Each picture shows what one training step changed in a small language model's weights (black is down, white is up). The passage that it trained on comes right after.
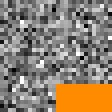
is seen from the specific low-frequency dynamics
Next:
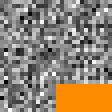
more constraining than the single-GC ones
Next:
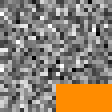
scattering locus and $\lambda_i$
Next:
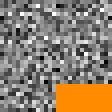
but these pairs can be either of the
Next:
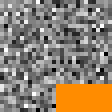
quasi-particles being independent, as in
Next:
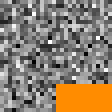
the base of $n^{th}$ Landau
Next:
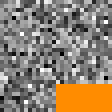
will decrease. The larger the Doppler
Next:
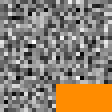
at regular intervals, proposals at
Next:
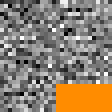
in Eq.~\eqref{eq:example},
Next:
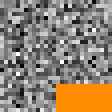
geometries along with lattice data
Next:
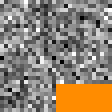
mistakenly entering sensitive information into
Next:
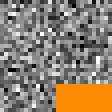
scattering state through the HBC analysis.
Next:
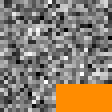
integrating eye-tracking
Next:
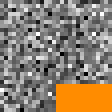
it turns out that here the derivations based
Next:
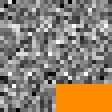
logarithmic factor as discussed in the next two
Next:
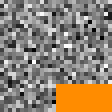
the above-listed conditions, including a
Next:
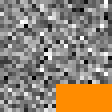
``Author disambiguation through
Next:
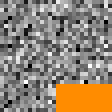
which can take input from any pair of product
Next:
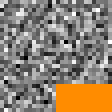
Summary The underlayer mechanism of figure
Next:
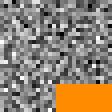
Jiang, Y. Chen,
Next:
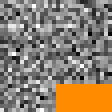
its distance and velocity are roughly known. This
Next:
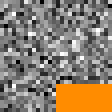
(00$l$) diffraction peaks were
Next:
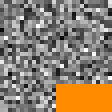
is sent to some, but not
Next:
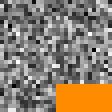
be obtained by calculating the time difference between where
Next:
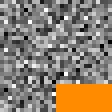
\ref{f1} in Eq.
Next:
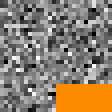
theoretical light curve of MAXI by using
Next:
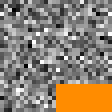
For instance, it is recommended that
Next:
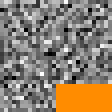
probes (audio:
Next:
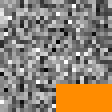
\bibinfo {year} {1995})\BibitemShut
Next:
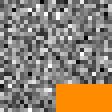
with the data which favors a slope
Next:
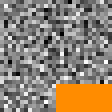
*in vitro*. В
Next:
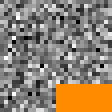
to a scalar potential $V(x)$
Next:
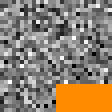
constructing reasonable dome flats all
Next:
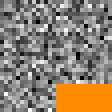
affected by residual foregrounds, suggesting the
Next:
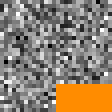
no explicit influence on hydrodynamic interactions within this
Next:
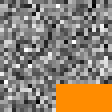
possible orientation reduces the force considerably, leading
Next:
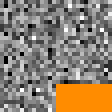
deep inelastic nature of the LL
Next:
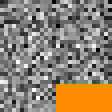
energy constants (LEC), to guarantee
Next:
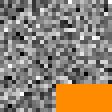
between two equal electric charges in a vacuum,
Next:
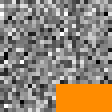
from this, so 50 steps or 35
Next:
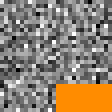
overall literature review and provides a prospect on
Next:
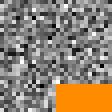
to solve an initial value problem to find the
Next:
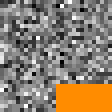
J. S., Mewe,
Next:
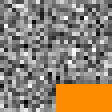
asexual population, minor cancer
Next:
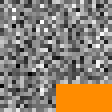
projection noise arising from atom counting
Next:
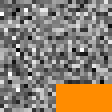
BS, that can be traced back
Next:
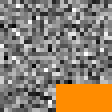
become to be excluded by the absence of the
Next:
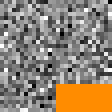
the entropy injection. In this paper, we
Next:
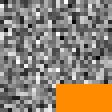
similar final state as the one here described,
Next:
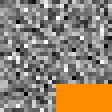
both samples (cluster and control) with total
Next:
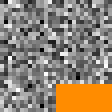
out of equilibrium by a chemical potential bias.
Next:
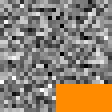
for each metal. \end{itemize}
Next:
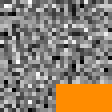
exfoliable from the parent bulk
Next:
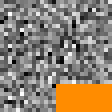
presence of fullerenes in some
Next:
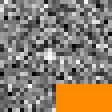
results are shown as mean $\pm$ standard
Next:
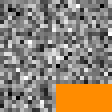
use MC data for $N=32$,
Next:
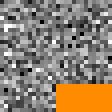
saddle points. The sphaleron
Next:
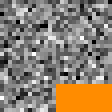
appears insensitive to microwave power; the
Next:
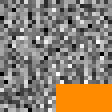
V). We also note a slight
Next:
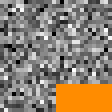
created for each $x$ (line
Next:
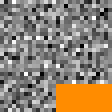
for new experimental inputs to provide a more
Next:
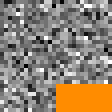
process is repeated for each epoch. This way
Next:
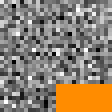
degrade the UAV
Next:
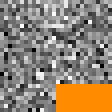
for $k\lesssim2$, however
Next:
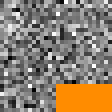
i.e, it is given by
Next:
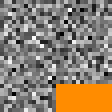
turn to a more careful treatment of this
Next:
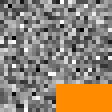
In our simple classical model, these features cannot
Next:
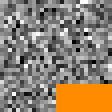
cast using a tilt pour vacuum
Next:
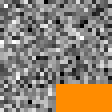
limbs via the DIMM method.
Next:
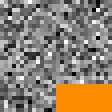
generative and reflective. Reflection can
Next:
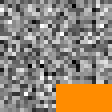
fixing other parameters we claim that either large
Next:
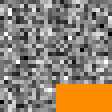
Background due to other processes and
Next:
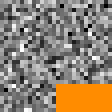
\varepsilon^{U,Y}$. \li
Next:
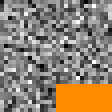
address can be localed in other bin.
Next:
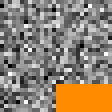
Meyer-Neldel rule,
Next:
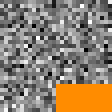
= \pm c/2$. The matrix
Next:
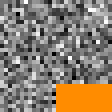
scattering is intrinsically short-ranged
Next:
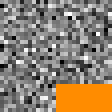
properties. Although many quantum cryptographic
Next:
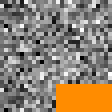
high latitude actually corresponds to an earlier stage
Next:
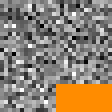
a total $\chi^2 =
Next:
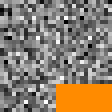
The kets $|p,q>$ and
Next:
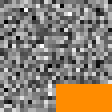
the small region (marked in the center
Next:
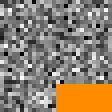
Fourier spectra of Fig.1c and
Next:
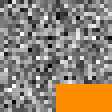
the relation: \begin{equation}
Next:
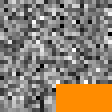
$t\gamma(Z)$ production can
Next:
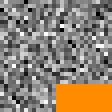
}{ C ^{\beta \gamma
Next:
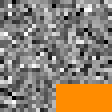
potential for the ordinarily used crystals
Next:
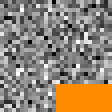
of the magnetic field in which the electrons
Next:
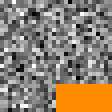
types of parsing techniques (see
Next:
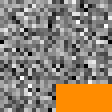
This is partially canceled by the supersymmetric
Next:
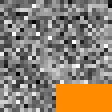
work presented in the previous subsection for the
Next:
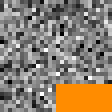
and M.S. Green eds.
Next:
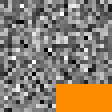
pseudo spin vectors [30] and
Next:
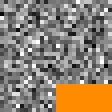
a streamer but shorter than months to
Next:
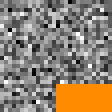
try to find indications for minimal surface
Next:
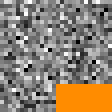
study the connection between the per-subject
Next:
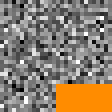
degree distribution exponents $\gamma<3$.
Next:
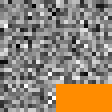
This data pathway is representative of the
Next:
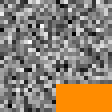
and $q_{stat}$
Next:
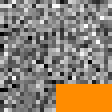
of icosahedral
